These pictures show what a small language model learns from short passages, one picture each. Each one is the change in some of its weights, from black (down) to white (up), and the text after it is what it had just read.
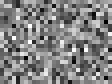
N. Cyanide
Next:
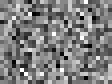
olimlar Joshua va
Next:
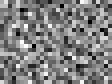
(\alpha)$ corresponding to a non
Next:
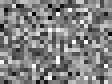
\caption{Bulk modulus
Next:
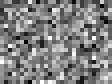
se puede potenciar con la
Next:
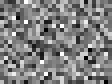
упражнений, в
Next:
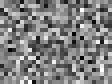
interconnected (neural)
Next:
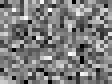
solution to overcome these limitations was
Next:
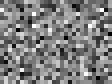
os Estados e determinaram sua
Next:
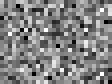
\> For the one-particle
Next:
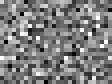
the method of characteristics, one finds
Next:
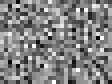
large BaF binding energy
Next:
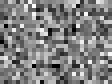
later firewall
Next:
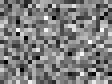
and its perturbations (pertinent
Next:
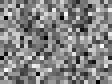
Mehnat bozori, ijtimoiy
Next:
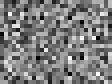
exhibit polarization perpendicular to
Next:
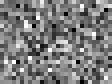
7. Ражабов
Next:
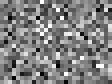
ixtiloti bo‘lib,
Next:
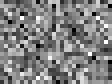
sababli, mos
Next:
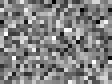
diagonalize the mass matrix of
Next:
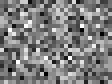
the array direction can be
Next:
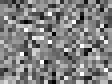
medios didácticos
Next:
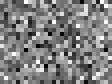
C. Karnetzky,
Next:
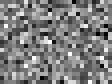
интеллект** орқали
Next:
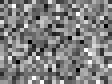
розвивається [1].
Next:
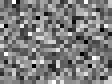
каждом жилом
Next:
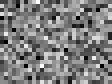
культуры и спорта
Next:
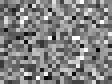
finalmente, comunicar y
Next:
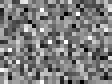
profile* (profil
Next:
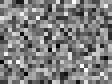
février un post sur
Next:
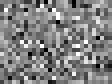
as seguintes sanções:
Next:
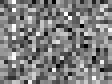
în schimb, mai exact
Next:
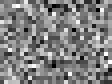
compactuam aos 50% dos
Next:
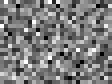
Formations diplômantes
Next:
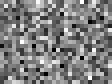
the Hawking-like emission in
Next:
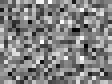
on PV. We argue that
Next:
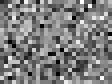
increases, the percentage of
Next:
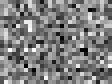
findet das fallbasierte
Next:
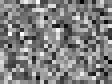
conditions at the surface $S$ and
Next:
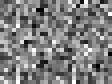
attack. While the attacks
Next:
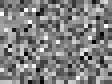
política de la verdad*
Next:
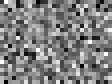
progetto si dichiarino
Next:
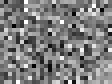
R. Khamis,
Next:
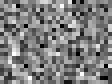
consequence of spectral broadening due to
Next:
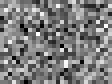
исследовательский переводческий
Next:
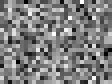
organization and market, Japan's
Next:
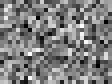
geheel suboptimaal
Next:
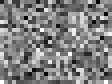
tiklashga ilmiy asoslangan
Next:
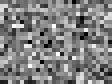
to large variability. We
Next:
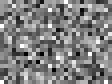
calculated directly from the projected state.
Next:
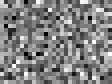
dust-to-gas ratio
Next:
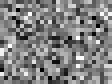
components is identically satisfied. The
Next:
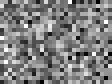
2026 and EuroMedlab
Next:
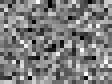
qayd qilingan.
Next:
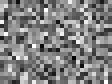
to specify the prior distribution of the
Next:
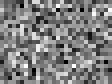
$q=0$. The smallest
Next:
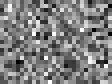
a dia empresarial e como
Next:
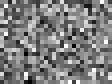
equation, defining the dynamics in the
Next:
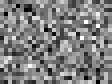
detector. We find that the
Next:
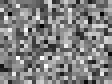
ko'p bo'lgan bu
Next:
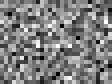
- Whiteside,
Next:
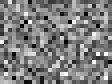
группе, составляла в
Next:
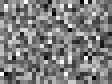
potential propagator \begin{align}
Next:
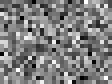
with experimental data. There is clearly a
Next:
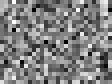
will assume that the observation window
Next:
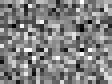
$T$, which is first obtained by
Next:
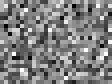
Moreover, by carefully
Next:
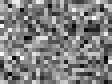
only consider content-articles
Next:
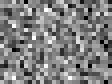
is reasonable to assume that time
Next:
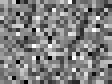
curves of dynamical bandwidth of
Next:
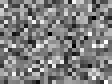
of the country and the individual,
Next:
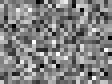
on State Budget Tax
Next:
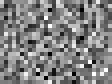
for $p=1$ because,
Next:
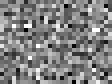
in a Mini-circuits
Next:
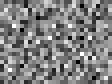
noise dominates the line signal as this
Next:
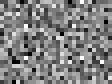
in the Leo I Group:
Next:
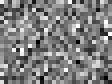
strongly magnetized plasma of particle density
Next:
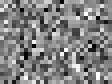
a Lorentz factor distribution and
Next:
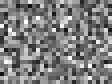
the nature of GMR system.
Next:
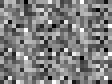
G A C C A G C T
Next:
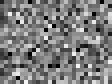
medir o nível de conhecimento
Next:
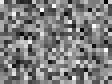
Y. Ge, Y. Li,
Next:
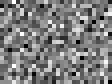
aux systèmes embarqués
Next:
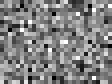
La globalización ofrece
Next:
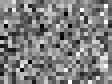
vectors colored in yellow are
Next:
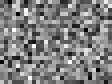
power gives information on the timescales
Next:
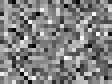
Andijon Qishloq
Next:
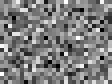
ongida milliy va
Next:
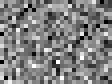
ее законодательном
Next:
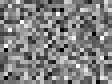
with the Beijing Key
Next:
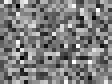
hisoblash eksperimenti.
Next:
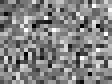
- Bozorni segmentlash
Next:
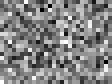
для заданного уровня
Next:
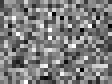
xavotir uchun belgui
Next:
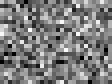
este sentido, se parte de la
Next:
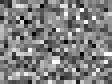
avvalo, unga mos
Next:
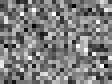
os cães estejam
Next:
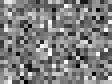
Palabras Clave:
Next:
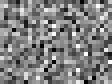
equivalent to the initial theory with local
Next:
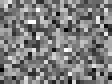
the RG space in two
